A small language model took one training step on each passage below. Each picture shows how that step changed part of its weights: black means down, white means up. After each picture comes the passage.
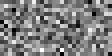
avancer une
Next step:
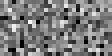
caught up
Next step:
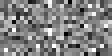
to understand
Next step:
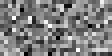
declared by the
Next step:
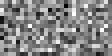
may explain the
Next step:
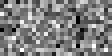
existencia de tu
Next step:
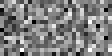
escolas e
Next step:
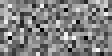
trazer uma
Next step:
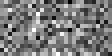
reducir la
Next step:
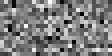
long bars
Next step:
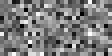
que você
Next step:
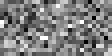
When a
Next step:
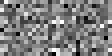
importa el
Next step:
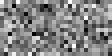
and the classification
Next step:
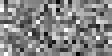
because it can
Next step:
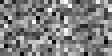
eng muhim
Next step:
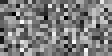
с пром.
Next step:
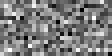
examiné et se
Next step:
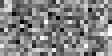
solution. Their
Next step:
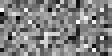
qilish, unga
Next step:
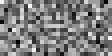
2 Gain A:
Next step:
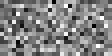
sure that the
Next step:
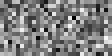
1: Quality
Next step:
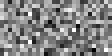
generalization of
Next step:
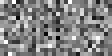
clay materials and
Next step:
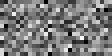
a importância
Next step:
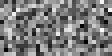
the cantilever
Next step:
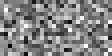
same length
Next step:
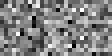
in developed and
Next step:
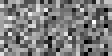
In this role,
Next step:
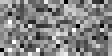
80% of the
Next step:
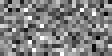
Similar modeling
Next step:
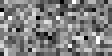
Har qanday
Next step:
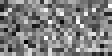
het algemeen
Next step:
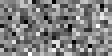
to congruences
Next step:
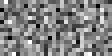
dan batasan
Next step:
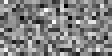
one candidate
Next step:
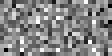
This translation
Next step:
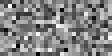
in order to
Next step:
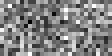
level of training
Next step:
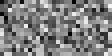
to survive the
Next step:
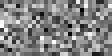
the pneumatic
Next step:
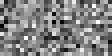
research on human factors
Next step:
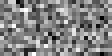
are both nonzero
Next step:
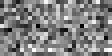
element model in the
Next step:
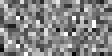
se simultano
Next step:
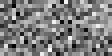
visto o que
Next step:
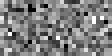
bir aqliy
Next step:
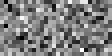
entre las Naciones,
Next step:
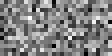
recover resources
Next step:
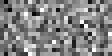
dan Gas di
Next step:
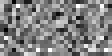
e espaço
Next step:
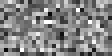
overall process is
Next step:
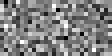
< 1 because the
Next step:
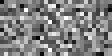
the Earth's
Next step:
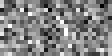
be seen as the
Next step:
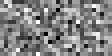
according to
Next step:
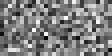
this way, we
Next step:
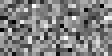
unnoticed and
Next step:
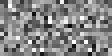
systematic follow up of
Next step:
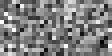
person in charge.
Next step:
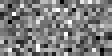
de cinco
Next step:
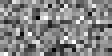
samples were collected
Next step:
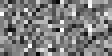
k -marked
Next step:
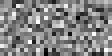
of translation of
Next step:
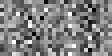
submitted for
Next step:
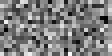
Gde Iwan
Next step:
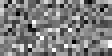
description and
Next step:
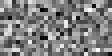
complicação comum
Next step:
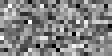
die Kinder
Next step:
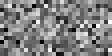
hujum –
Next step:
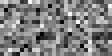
не может
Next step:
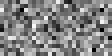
lasting economic
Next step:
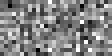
Reasons of
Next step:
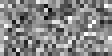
for fixing the
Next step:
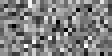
dirigée par
